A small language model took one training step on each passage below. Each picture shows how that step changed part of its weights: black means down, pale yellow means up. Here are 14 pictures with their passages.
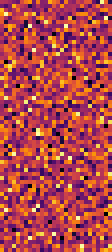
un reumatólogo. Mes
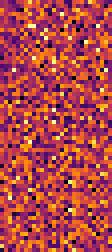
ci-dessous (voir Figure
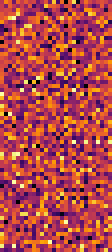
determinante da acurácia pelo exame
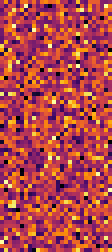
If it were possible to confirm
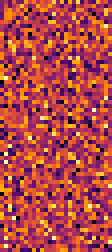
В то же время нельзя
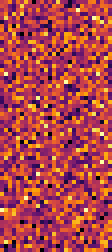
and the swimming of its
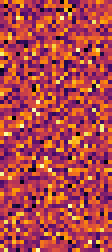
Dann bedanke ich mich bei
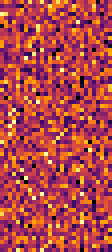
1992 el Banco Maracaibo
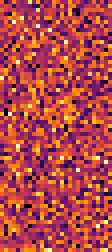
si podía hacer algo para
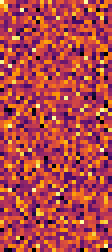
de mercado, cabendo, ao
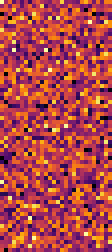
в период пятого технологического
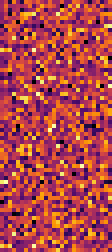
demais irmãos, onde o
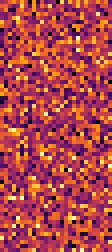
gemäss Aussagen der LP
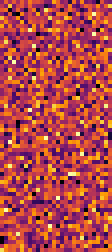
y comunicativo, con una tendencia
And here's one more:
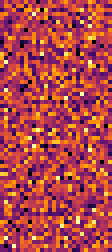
berish uchun shu davrdagi faol
